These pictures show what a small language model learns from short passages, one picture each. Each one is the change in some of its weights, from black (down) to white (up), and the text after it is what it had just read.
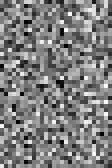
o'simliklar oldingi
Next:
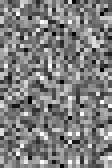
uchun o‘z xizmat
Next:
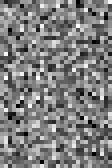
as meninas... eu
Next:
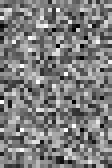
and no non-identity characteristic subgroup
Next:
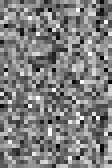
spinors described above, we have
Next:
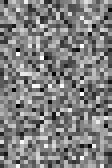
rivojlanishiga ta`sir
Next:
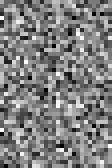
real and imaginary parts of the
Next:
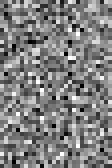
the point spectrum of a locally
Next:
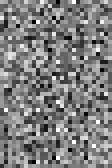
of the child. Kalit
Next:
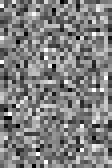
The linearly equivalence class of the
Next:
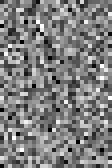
значимые (5); -
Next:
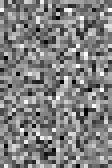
(1) its predominant
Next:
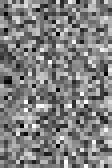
the following three cases: $H >
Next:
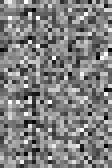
\nonumber \\ & \sim &
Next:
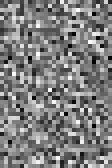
point, but differs from the
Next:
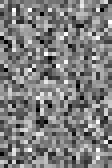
{Mathematical models for the large
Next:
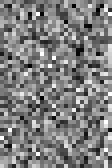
proved in \cite[Prop.\
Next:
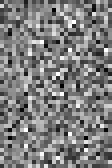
This is because of the question of
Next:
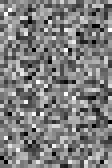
arbustivo. Las
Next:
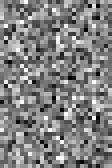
finite unramified cover of
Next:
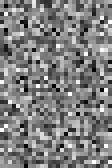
$ are quadratically summable;
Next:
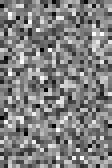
order of summation over $r$
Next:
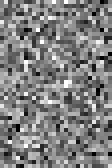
model belongs to the class of
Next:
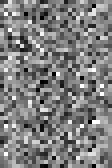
оширилиши зарур
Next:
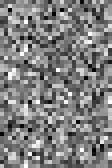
t)\quad \hbox{\rm
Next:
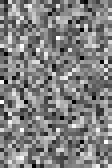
complex conserved quantity whose real and
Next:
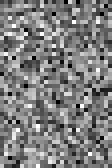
LP. Moreover, since the problem
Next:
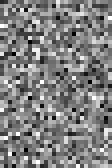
algorithm implementation sketched in
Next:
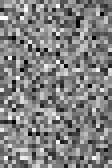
Real Estate Activities
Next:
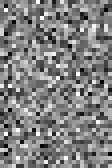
all orders as the singlet part of
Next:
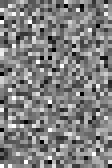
they should not be major contributors
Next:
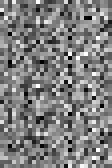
loyihalashtirish..... 397
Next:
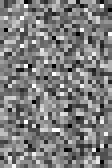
tos seca intermitente.
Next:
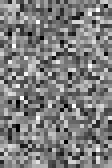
reached, each representing a class
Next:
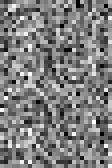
be appreciable. As a
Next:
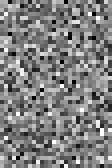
rollback, or a
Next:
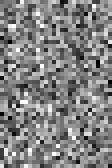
methods (diagnostic)*
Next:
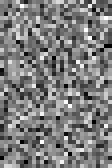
zero at the $3\si$
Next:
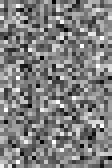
no cenário da saúde
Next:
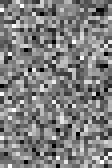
low degree. However, all
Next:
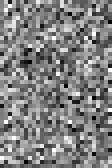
worlds, while
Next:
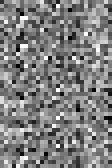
secara maksimal untuk
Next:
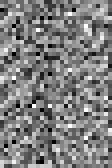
unga "ozodlik
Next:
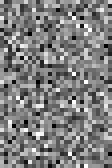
dan satu buah
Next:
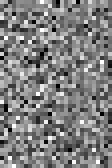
through misfit dislocations.
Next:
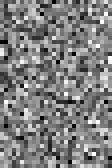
up each $P_i$, the
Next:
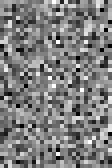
\caption{Average Accuracy
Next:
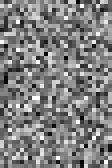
z_i. \,$ The third
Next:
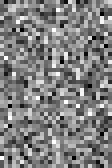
is a noncommutative and
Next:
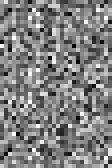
and we could also put purely
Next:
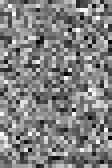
tRNA$^{Asp}$ with
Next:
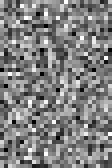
speeds close to $c$. If
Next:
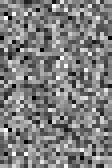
on servers with high Mean
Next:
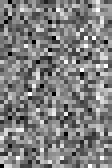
= "{ATLAS
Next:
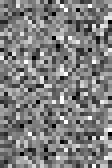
\bigskip \noindent Let $\P$
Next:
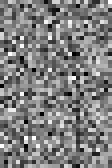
measurement. The Wiley
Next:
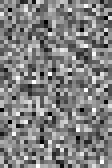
{\mathfrak D}$. Hence, if
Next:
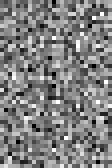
posterior is sought to
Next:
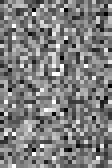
and above. There is evidence for feedback
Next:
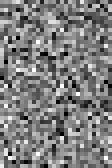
everywhere across the negative real axis,
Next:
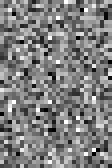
\|d \sigma - \tilde
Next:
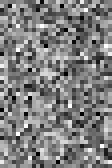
in the proof of Theorems
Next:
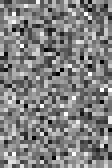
discovered related to both positive
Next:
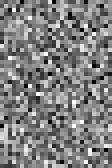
even 100 degrees Celsius
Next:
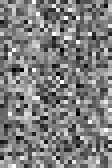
We have the following definition.
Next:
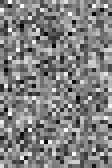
the fourth Jacobi theta function:
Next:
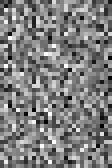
for itself", but as a tool used
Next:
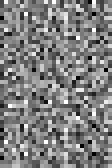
Reels Tab\\ \bottomrule
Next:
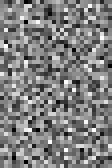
to proceed on today's
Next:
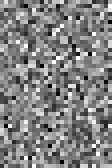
simulations or REMD, we use
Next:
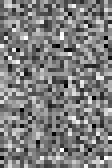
тот, что являлся
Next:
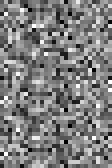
LESSA, G,
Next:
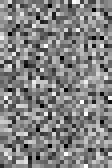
Terrestrial Radio
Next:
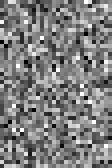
converges smoothly (weakly)
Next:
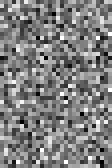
a simple example. Most
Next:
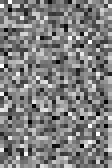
за ними, не
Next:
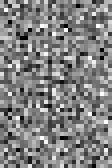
de los aborígenes de
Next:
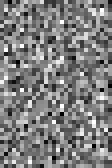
asarlar olib tashlanadi
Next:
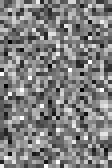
$v$ to $u$ provided
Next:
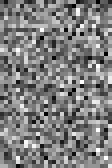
space domain. It also points out the
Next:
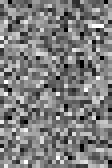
qilish imkonini bersa,
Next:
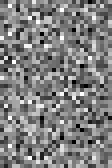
appear as two overlapping bursts
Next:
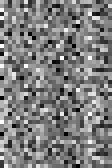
Science and Technology of China,
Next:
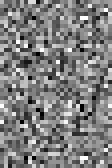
wizji czasów
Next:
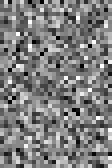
here is that for the one-block
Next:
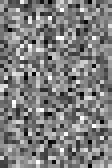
can be rewritten as
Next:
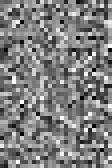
\label{main.thm} Let
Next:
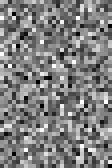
do autoritarismo
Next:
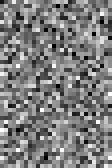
tashkil etdi:
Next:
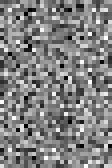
classificar o câncer.
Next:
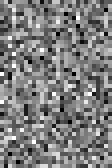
and $m$ is even. Hence
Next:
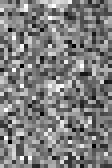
nearby GCs and yield
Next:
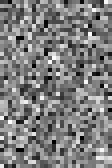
model fit between fully pooled
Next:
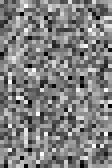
Y \n^3 X \phi
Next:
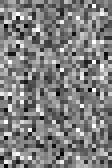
holatlar uchrab
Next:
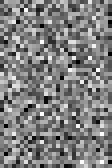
belgilovchi asosiy
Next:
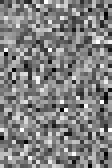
saved under a version control
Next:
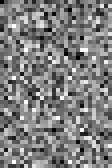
Jiang, Z. P.
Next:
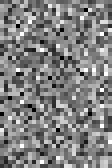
different $c_{f}$ &
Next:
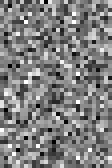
the other implication: If
